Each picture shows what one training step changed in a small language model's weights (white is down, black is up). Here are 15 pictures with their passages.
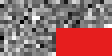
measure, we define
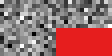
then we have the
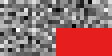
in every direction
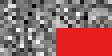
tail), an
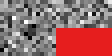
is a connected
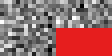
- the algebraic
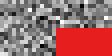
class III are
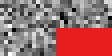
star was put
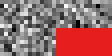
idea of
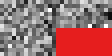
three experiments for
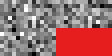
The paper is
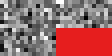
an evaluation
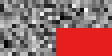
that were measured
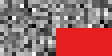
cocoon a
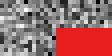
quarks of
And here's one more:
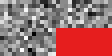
In this paper we
